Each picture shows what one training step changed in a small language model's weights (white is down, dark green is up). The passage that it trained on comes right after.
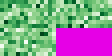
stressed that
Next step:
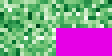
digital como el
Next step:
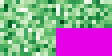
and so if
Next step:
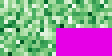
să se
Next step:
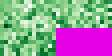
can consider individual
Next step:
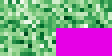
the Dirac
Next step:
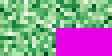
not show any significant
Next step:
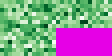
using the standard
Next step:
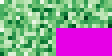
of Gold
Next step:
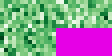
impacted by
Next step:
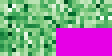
turli xil
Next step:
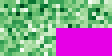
At cycle
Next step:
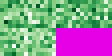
that it gives
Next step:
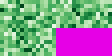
momentum between the
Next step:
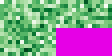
of the cone
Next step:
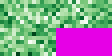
such as the
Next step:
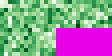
explanation for
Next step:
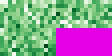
a importância
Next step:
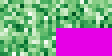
high order calculations
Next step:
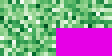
each of the four
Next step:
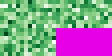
row, which
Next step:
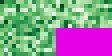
and $\nu$
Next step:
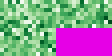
the only information
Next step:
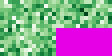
real constant) the
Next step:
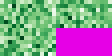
mit über 60
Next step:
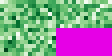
portion) account
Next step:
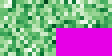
the star. The
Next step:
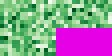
3D, the
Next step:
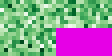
The Diet
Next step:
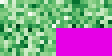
as two term
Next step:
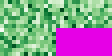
lugar a
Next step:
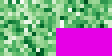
the short time
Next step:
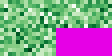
large times the solution
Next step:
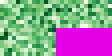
crises and
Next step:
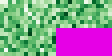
a descrição
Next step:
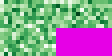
языку //
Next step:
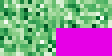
be explicitly
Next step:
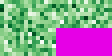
functions leads
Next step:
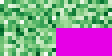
dependency structure in
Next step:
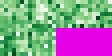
response function of
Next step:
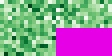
их для
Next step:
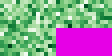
la educación a
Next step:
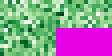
the highest value
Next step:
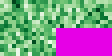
paper is organized
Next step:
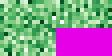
interaction potential, and
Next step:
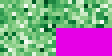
deb atalar
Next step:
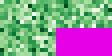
onset of
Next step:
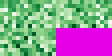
This will be
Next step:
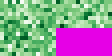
the system can
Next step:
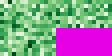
sus tiempos
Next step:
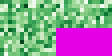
di questa
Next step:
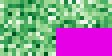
the variable
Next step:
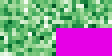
would predict
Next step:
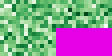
повиши при
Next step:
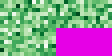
similar [7].
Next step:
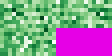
many of the matrix
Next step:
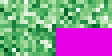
not classify
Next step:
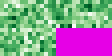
conferir os
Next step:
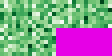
general controls'
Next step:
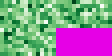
de zuiver
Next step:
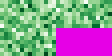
Low \\
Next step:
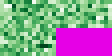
мм, у
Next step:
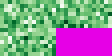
ke Da
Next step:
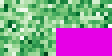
and double
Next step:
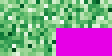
odil va
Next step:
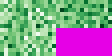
relation to a
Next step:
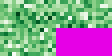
M., et
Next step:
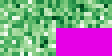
foco na
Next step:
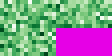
grado de
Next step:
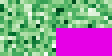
performance without any
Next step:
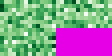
Big data and
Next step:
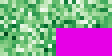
the recursion
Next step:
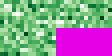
в силу с
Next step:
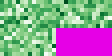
true to the
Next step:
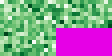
и тем,
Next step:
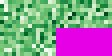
entende que
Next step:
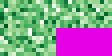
Wang ve
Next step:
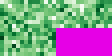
condition II}
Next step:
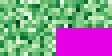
which half an
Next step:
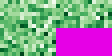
Voz y
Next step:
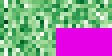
quantum random numbers
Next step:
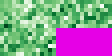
can drive
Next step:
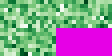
$t$ has
